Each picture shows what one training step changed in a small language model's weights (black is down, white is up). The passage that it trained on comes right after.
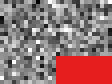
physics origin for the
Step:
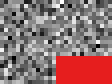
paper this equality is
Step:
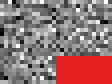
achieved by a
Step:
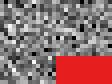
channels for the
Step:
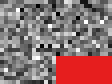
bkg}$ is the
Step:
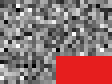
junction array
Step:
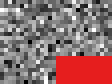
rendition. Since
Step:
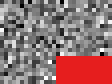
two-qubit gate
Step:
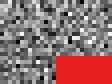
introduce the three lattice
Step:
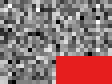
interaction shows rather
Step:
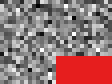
picture), on
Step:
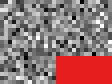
explaining previous experimental
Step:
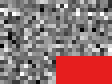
at the source. In
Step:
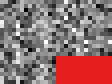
one achieves
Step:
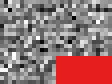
about current fluctuations
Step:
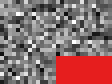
the stellar spin
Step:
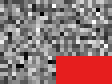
holes even in the
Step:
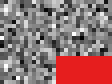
estimate the range of these
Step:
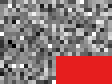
follows by checking
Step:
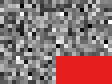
two requirements can be
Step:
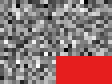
Based CF is
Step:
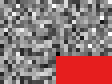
surprising that the
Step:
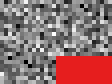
of minimal energy is
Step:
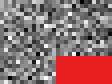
are the energy levels of
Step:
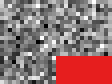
satisfactory solution was
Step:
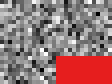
repulsive once
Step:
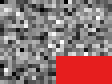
comparison. This is
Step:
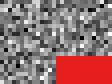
consistent covariant theory
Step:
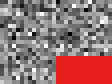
classical cases. The
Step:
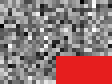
through $5$ and in
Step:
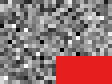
higher spin gravity and
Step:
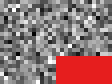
between calibrations as
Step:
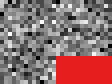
Iteration} All
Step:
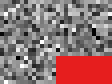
and cannot be computed
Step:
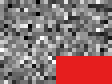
a forest of
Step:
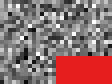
subhalos can
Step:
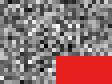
between healthy and
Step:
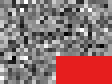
more readily
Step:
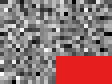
averaged DNA
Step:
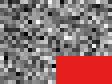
of annealing
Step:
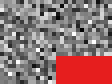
with this interpretation for
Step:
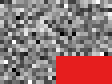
emitted. A
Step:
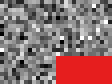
dBi, along with
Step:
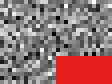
at frequencies of
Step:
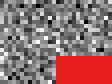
\caption{A few
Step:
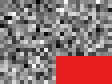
at this impasse,
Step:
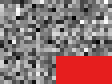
van der Waals
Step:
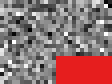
the other gene's
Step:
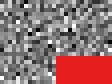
considerations affect the
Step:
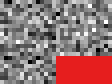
the boolean
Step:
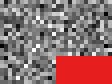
of this black hole is
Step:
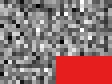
steps while the coin
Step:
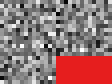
their associated selection
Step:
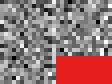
analysis approach used here and discuss
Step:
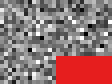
system will be described by
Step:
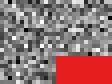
The BPLS has
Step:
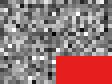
or (2) The
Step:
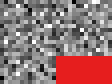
= 9$ and for
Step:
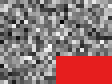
previous section and the frequency of
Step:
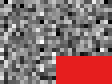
evaluate \eq\
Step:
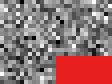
basis, we obtain two
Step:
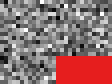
to the $m$-th
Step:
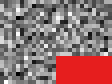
volume entropy,
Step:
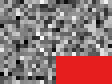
drop in flux,
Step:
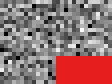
in panel c).
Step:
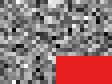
aberrations, was
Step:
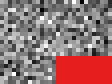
properties. As layers
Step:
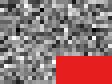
and Planetary
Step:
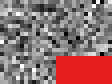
the following way. The
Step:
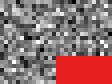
and mix up the order
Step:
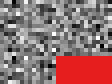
a correction based on the
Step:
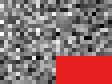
have their own
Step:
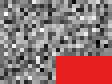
is shown in Fig.~1
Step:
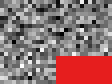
that $M$ be large
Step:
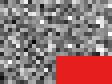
by the GML velocity
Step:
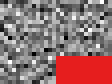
channel dimension). To
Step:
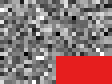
we move on to the
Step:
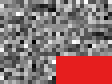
the relevant
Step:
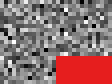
of channels
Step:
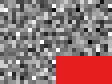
this reason, we
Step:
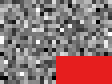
approach commonly used in
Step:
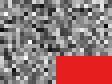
is intended to
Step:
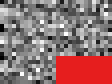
point, without the need
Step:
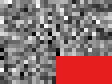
all those who are
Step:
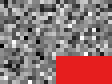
to bound their effects.
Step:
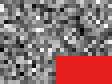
ser., in press
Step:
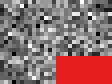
the demands of potential
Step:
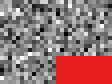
better. The
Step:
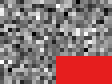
shear in the
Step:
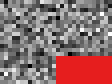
to the p states of the
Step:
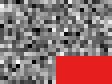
quadrant which
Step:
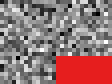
contribution to the DY
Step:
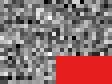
co-taught by
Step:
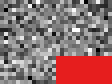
S. Rogers
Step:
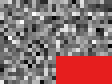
the gaps equal
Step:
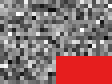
the assumption of the
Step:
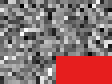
give us also some
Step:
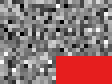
conducted without
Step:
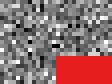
states of these systems have
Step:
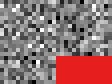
would like to thank
